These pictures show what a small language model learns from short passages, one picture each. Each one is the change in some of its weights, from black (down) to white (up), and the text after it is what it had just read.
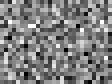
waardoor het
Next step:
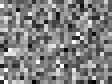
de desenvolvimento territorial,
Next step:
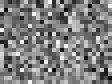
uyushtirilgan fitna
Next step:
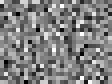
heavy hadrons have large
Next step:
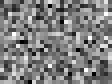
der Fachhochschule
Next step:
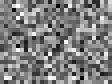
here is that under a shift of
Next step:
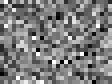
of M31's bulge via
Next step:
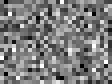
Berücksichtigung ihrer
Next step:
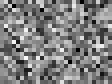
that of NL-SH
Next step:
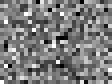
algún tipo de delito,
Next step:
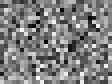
quer pela antiguidade da
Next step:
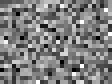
ushbu Nizomning
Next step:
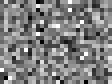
a few arcminutes
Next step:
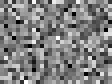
loss of the device efficiency in
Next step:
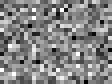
each GE1/1
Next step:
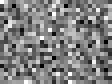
qurilmalar ustida
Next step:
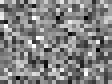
de inbreng van de
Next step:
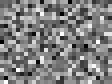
Formatul online a
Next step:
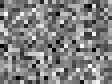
as a condition, a combination of
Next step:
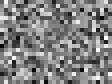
at HERA-$\vec
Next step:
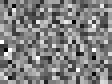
a membrane. The membrane
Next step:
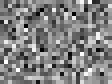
быть привлечен
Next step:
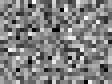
diagrams. Hence, the
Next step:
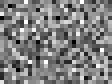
прямим кутом
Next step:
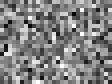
partes como fundamento del
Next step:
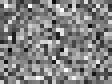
model. This first assumption assumes
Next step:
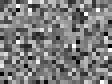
we validated the model on
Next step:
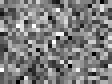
typically lead to fermion states well
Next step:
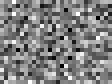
bianualmente, como
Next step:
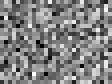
(КПП) и
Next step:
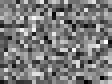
construir su pila.
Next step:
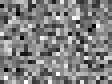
programación se orientan
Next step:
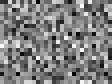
theoretical object to study the limit of
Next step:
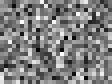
hukum tidaklah berada
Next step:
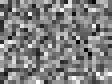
were used as received.
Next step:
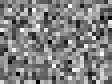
consistent option is to interpret
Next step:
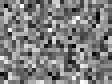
as the elevated spin-wave
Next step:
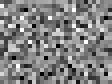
their capacity to handle
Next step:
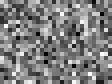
in the Fe/YIG simple
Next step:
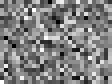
creation of new, modern
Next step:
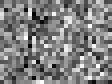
A INCLUSÃO
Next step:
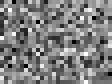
moment opportun, et être en
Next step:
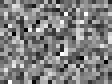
part is vanishing such that the
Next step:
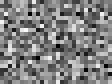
collisions only. Addition
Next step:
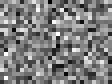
sub-wavelength information in
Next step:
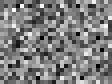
the filling fraction $\nu =
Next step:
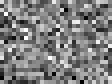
kpc ring, would
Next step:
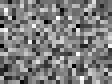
topmost positions are occupied
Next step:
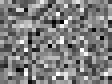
an opposite angle with respect to
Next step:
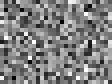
turizm industriyasining
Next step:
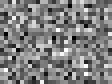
so far. Anomalous changes
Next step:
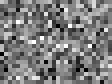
and higher waves, which is
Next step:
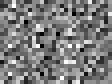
в канцелярию
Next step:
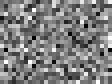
is placed $5f$
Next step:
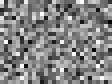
side) by simply connecting
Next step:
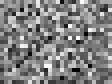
los demandantes dicen
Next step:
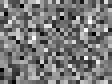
the angular momentum axis of the flow
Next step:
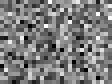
el TJUE pone de
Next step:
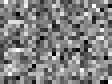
potential mechanisms in the extremely
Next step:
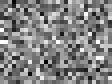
«Men» ikki
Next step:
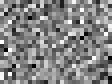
a power law fit such that,
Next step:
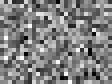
%). Tingkat pendidikan
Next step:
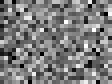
dados estos hechos,
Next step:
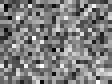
laboratoriya usulida
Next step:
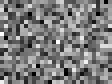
bajarishi natijasida
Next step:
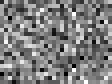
pemerintah dan
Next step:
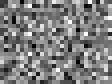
más rigurosa,
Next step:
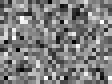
(Zugriff am
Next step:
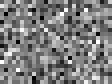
plan. Dependent sampling
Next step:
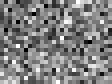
رضی اللہ
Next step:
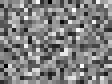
disorientation, and
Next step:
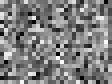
JP.; Castro,
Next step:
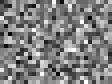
reaches a saturation level that
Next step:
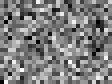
zu den kooperativen
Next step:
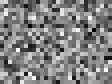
pretendeu desta forma:
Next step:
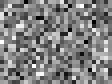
O'zbekiston Respublikasi
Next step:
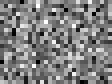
при натисненні
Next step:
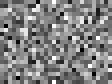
proper vertex in pure gauge
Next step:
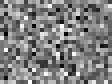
on model systems but they naturally
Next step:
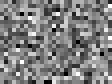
users in the system is
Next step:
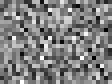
KOTA BOGOR
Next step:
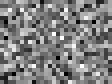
Instead, we should assess
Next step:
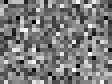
defined as \begin{align}
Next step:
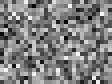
presented in Fig.~1.
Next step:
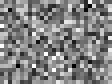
inicialmente usados 139
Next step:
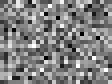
rate and recognition under
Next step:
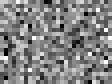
non-stationary systems is
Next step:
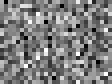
растрата билан
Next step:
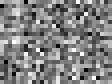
2018. Annual emissions
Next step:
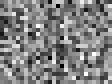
organizational units, the
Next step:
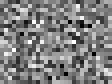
Jak piszą
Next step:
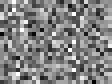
ham bu mavzuga katta
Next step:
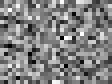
system starts in thermal equilibrium,
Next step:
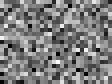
that can be applied when using either
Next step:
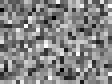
bien la finalidad de la
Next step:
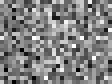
assortment of pumpkin
